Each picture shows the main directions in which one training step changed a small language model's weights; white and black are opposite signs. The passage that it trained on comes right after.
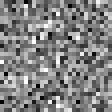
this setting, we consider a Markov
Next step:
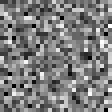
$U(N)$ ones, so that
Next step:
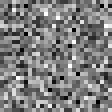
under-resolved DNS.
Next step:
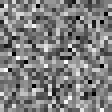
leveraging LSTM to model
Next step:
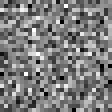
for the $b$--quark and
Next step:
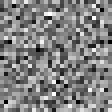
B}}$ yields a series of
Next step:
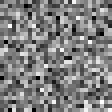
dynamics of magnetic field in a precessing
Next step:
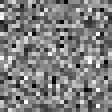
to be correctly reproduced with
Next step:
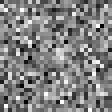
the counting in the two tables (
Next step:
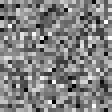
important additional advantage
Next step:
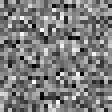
and a crossover in which
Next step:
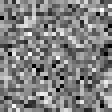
real-space model of the superconducting
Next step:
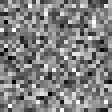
transmitting the resulting values outside
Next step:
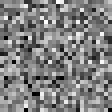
the diamond. Solid lines are
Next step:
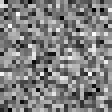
results (recall $ R_n=
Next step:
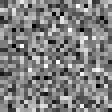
Microstructures}\ }\textbf
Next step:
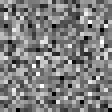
$3\times 3$ pixels.
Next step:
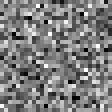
codes, which are then passed
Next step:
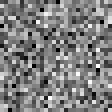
section, we briefly discuss the
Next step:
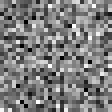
the isotropy-breaking
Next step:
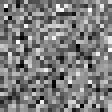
the volume \begin{equation} 1 <
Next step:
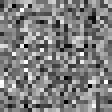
for agentic AI profiling.
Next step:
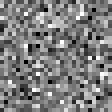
r-process elements (Van der
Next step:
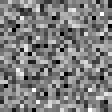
belongs to a subspace of
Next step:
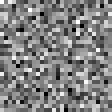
(4) represents the electron losses
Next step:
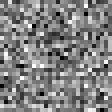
the emitting surface area is at most
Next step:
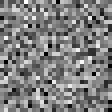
robustness of $G_0$
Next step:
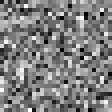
opportunity to a group of
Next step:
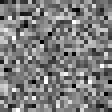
are available in the source files for
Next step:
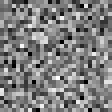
dark quasistatic band along the
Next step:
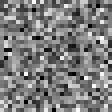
on the technical implementation of
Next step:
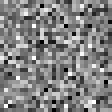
discusses the details of
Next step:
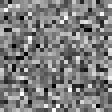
% \begin{equation} p =
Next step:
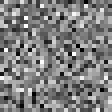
deriving proper motions. Therefore our
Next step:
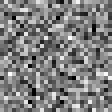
external electric fields then reads
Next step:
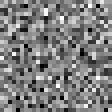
To revive a probabilistic
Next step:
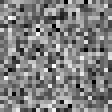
of validity of the coordinate
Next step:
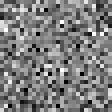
to obtain the dispersion relation, the
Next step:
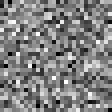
the operational cycle (the
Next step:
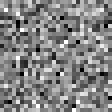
Canadian Astronomy
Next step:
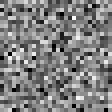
(see below for details). However,
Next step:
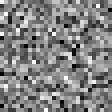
de Sitter a good fine
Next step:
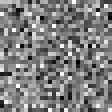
discussed in detail by Ilya
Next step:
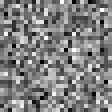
subscriptions are completed there is
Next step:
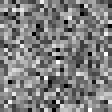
and 200 chains of a particular
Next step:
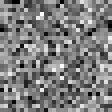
of approximately 1000 flash
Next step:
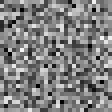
to. However, one can still
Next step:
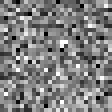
trace formula (7.16)
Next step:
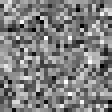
of the strongest line of the obtained spectrum with
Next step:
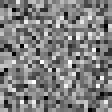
drawing each lantern one at a
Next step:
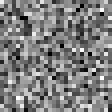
proceed in finding approximate solutions to
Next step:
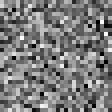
from inclusions in elastic
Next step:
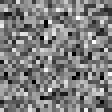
a Boltzmann-like
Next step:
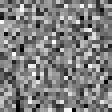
detected, to determine the sensitivity
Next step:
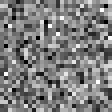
integrated Intel Iris
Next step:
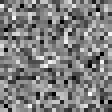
dependence of the relative strength
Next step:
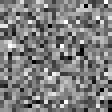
alter the basic properties of the
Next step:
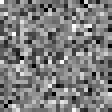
asymmetry of $B \to \phi
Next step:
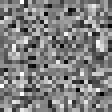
(X \perp Z \mid Y
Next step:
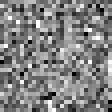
work, and a critical evaluation of
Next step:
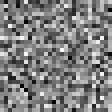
the dimensionless variable \begin{equation}
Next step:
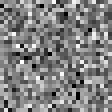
\}. \end{equation} Here the
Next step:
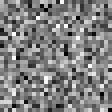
with efficient seeding and optimized equation
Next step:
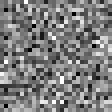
the computation of a transfer map,
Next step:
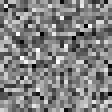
so it is desired to express the
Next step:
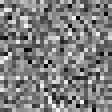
the indexing presented here is the
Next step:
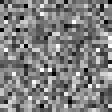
true flux $S_{\rm ML}$
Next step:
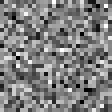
pairs are treated at a mean field
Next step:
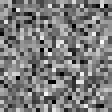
when privileged items
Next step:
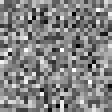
the generated library, at the
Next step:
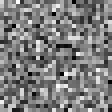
models for cybersecurity has
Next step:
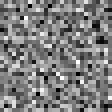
Overall, this creates a more
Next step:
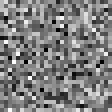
the theme will probably find
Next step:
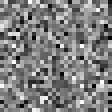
symmetry are conserved if $k$
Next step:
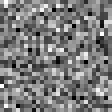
machine-readable glossary
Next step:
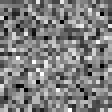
a few tens of Kelvin
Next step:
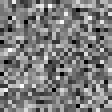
from one another, \ie\ for
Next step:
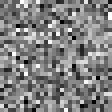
be equivalent to the doping
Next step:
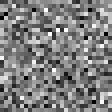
exactly as expected from the
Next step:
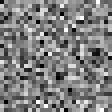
In this section, we first explain the
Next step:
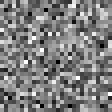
(Kimura's 3ST model)
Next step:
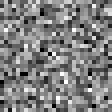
of this work (see Sec.
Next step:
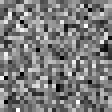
{\bibfnamefont {S.}~\bibnamefont
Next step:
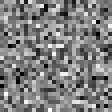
of Arts and Sciences.
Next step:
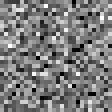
of a cluster. Thus we are currently
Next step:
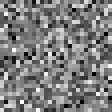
results depend on the available data during the
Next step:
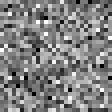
\label{sect:8} A
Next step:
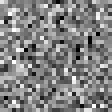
} The dashed line (orange)
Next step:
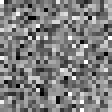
L_s\gtrsim 4$.
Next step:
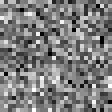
at 10 mT and at zero magnetic field for
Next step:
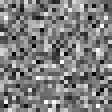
if we use the change of variables
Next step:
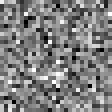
their contributions may be ignored in
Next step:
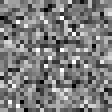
30} \tablehead{
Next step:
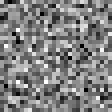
location(s) she wants
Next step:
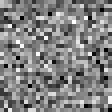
collecting diode and the
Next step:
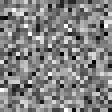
CP uncertainty, absence of
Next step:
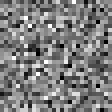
indirect feedback can be a
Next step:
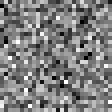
time), and then the total duration is
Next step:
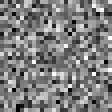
expression $2Dt$ yields an
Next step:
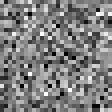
local oscillator (LO)
